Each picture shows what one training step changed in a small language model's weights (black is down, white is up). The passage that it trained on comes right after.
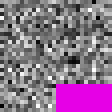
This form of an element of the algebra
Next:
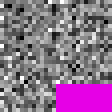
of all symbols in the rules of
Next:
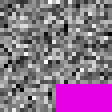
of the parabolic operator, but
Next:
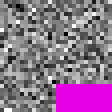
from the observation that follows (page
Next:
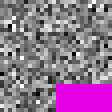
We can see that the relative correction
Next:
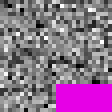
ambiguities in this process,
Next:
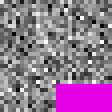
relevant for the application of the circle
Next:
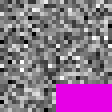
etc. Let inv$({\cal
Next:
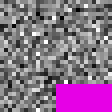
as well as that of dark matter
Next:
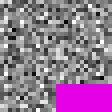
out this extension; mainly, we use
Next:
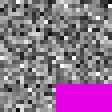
the low-rank representation is
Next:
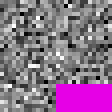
a Bondi-Sachs coordinate
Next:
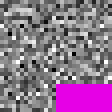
mesh refinement technique
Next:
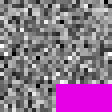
problem for the spectrum of the normal extension
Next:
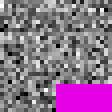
suffix array of $T$.
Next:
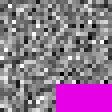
we have measured the heat capacity
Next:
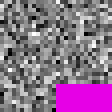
view of \eqref{27} and
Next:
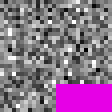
path-independent stochastic differential
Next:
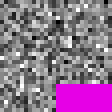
the nearby irregular formation and
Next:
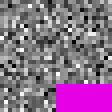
classes in $G(F)$, and
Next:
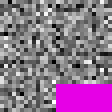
well as continuous distributions. The main approach was
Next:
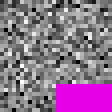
$\hat{\mathcal{C}}$ is constant
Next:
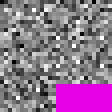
error observed is about 17\% at
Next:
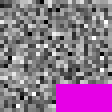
behavior with the renormalized diffusion constant
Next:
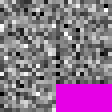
homogeneous varieties of the theorem.
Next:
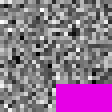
used approximation of quantum scattering problems, the
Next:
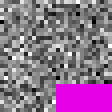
The MD simulations were performed with the open
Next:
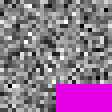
A$ endows it with a
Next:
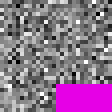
is a good property both because the log of
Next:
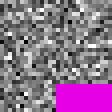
5pt \begin{itemize} \item
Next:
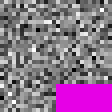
is constant for given $\tau_\alpha$.
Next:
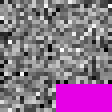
SNe samples. There is a
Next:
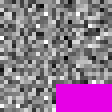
note that \begin{equation*}
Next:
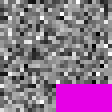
the estimated round-trip
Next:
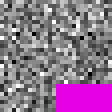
an integral over the mass function of clusters
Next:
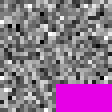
ocho evaluaciones de
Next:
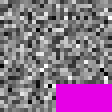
that if $p(x)$ is a
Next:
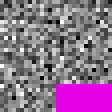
FBLs inferred by
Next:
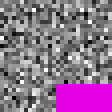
right hand side seems to depend on
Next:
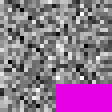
and iii) out of equilibrium processes.
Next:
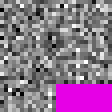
some background on Markov random fields,
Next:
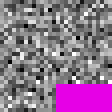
map but can only prove the commutativity
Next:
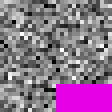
spatial dimensions the self-linking number
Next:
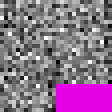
a system in which a linear chain of
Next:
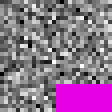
orbitally topologically equivalent) .
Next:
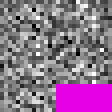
\begin{table}[ht] \centering
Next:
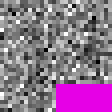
$$ In this representation the phase velocity corresponds one
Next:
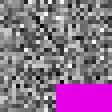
curve but rather hang in the blue
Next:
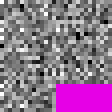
Finally, the appendix provides proofs of
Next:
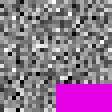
To get the algebraic structure we need enough of
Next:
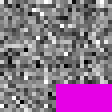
components versus \lbol\
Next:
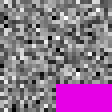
that constitute a major problem in the
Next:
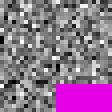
is given by \begin{align*}
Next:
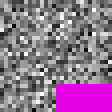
\varepsilon_v + \mu_e
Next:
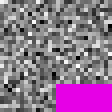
discuss the restrictions that are to be
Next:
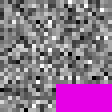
as $L\rightarrow\infty$. If
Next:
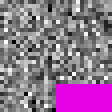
to solve the task in the
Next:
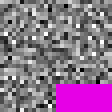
enough for the intersection $Q$ with
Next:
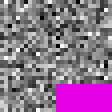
in the language. A
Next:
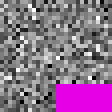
$\alpha_1$ sends
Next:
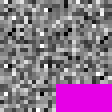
want, but this only invites
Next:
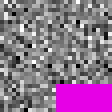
order to achieve an optical performance,
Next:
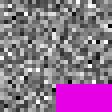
are mutually commuting and the basis
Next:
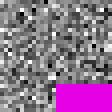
the DynAlloy model using the
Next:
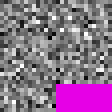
circular orbit (the mean
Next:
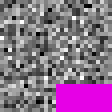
source counts are 9\,075
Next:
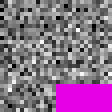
solution was found. The implications of
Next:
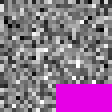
randomly into the mixed states
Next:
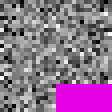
using the theory of envelopes of
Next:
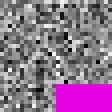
Also see Lemma 5 of the extended version of
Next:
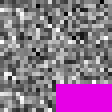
in \cite{TuWe1}.
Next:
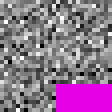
the data and the model's performance while also
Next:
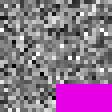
of matches indexed by
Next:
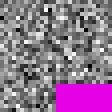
timed and cache-based
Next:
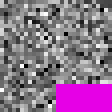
repulsion $U$ only
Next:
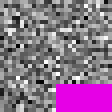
information. A case important to this paper is
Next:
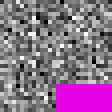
same as a function of orbital period
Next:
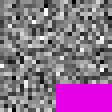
b, \qquad x_0 \in
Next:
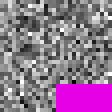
an Artin-spun
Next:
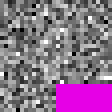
usual Doppler shift equation
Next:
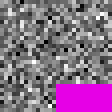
both $t$ and $q$
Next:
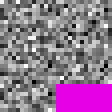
one obtains the following relation:
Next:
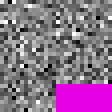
$\mathcal U$ with respect to
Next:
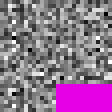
\ell \geq \sqrt{r}
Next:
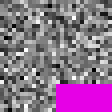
\caption{Partial paramter
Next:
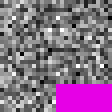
The method of calculating steady states
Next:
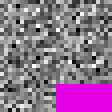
of the reduced density matrix of the system is
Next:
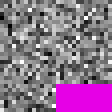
For the strict exponential potential
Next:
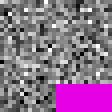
boundary. By assumption $R_1$
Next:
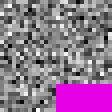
set the impenetrable
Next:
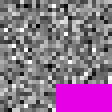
also observed superradiant beats
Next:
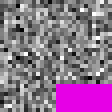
n X_n, \quad \quad
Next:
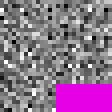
seems to be strongly controlled
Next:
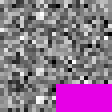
the above classification to the case of groups
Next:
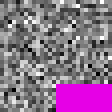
\mbox{$\mathcal B$} =
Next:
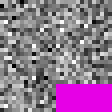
Does it include groups with proper
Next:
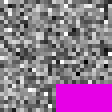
the time integration of the high-dimensional
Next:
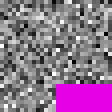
Here we have used the following general property of
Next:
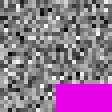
as residues of integer function
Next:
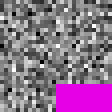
of submaximal dimension for
